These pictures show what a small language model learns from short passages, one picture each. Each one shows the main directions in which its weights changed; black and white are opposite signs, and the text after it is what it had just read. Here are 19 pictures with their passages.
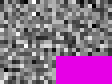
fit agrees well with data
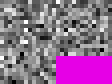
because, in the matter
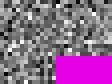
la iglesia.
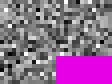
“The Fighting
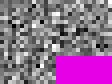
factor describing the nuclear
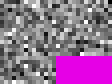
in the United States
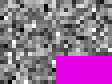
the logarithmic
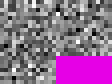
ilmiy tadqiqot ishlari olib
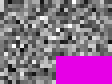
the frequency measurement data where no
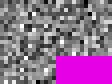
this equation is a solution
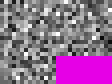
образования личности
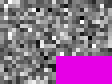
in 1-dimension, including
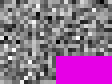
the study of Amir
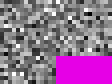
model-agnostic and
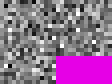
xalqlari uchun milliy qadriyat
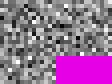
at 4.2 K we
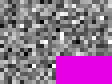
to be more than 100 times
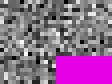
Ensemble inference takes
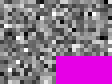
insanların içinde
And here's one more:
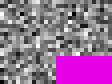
are of the form (up
